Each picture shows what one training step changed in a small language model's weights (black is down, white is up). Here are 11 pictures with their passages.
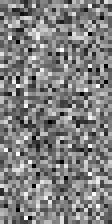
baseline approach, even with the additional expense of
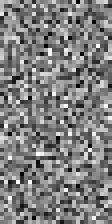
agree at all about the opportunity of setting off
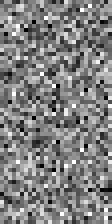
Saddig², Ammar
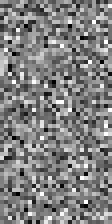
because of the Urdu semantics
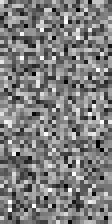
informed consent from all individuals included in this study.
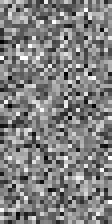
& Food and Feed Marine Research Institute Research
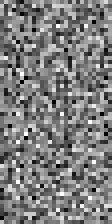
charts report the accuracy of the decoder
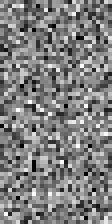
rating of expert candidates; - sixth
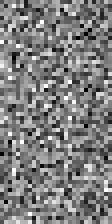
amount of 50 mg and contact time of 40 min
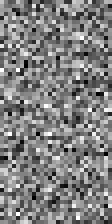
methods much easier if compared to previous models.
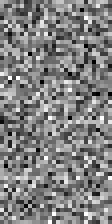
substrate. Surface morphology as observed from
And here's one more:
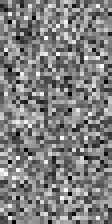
existing ones. Because each dataset is exchanged as
